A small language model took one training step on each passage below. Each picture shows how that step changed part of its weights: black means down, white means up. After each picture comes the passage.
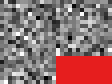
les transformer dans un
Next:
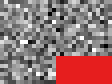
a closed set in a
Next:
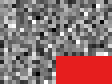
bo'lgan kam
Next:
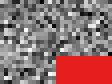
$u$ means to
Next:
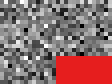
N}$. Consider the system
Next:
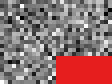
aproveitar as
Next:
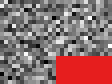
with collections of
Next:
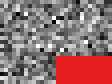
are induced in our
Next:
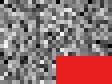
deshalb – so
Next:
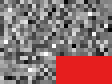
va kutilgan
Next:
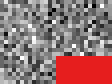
a mistura
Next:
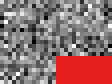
se na narrativa
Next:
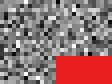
since the function $$
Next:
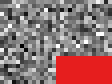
smaller system of
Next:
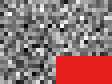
bounded). In the
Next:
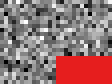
computationally very
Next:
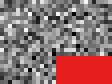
of $\alpha$ is
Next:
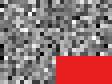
início do
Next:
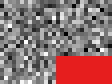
vector functions over $\omega$,
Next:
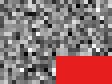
that $u\in
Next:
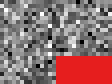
should treat
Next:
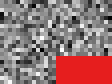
on the above assumptions
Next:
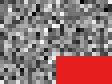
emas, balki
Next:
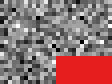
Also, we see that
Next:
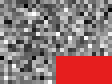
va ruhiy
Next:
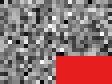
contains the whole
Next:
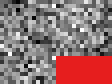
in the Hilbert
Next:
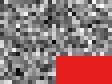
this paper we find
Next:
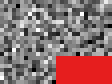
2-category of
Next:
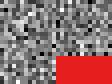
5 років, на
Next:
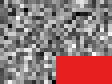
$\bar B=\langle
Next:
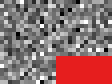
\end{equation} which
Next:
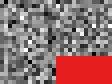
comercial, mais
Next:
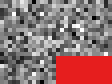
est une algèbre
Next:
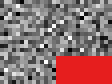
is the largest
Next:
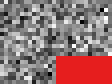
in more efficient
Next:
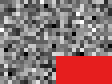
differentially generated
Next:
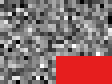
of knowledge on
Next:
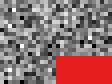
spatial problems
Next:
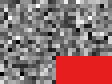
of each configuration
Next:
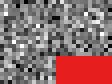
marco inicial
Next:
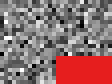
los entornos de
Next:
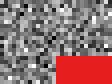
plano musical.
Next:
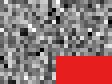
a resultados en
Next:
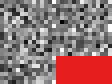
data, has home
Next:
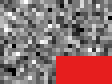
O Congresso
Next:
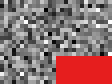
general conjecture is
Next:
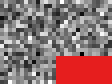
The extensions
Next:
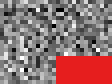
motion. Noting
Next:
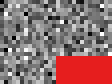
\notag \\
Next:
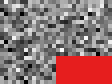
vertices of the
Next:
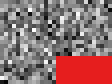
representative word that
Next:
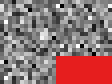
bir necha asosiy
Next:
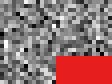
hand on G and B
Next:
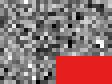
Come già
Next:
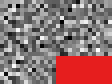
\int_M \alpha
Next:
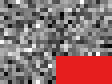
$$ is valid at
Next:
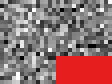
induce functorial
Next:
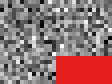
também fez
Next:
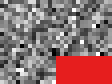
inequalities are
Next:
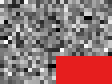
potential delays
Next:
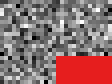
two we arrive at
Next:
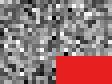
fugle eller
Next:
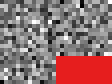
comme la colonne
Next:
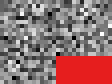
constant. For $\Omega
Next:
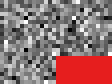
the right hand
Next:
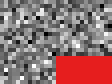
scheme of first order
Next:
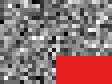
from the one used in
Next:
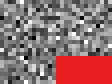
the left inequality
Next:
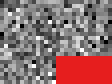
simple roots,
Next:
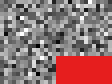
sense that any solution
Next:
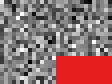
statistic in the
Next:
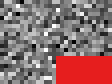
is independent of
